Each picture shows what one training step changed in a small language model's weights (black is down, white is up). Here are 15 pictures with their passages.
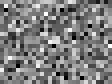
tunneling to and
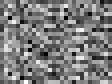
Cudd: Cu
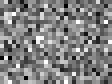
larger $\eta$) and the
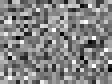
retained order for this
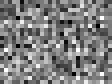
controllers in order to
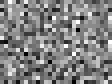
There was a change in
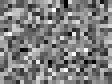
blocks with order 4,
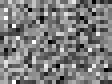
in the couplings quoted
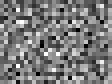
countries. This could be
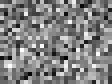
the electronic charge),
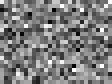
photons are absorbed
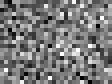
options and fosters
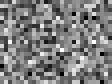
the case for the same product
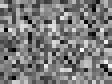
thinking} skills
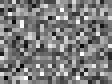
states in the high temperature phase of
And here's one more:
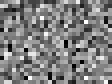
to zero, and a
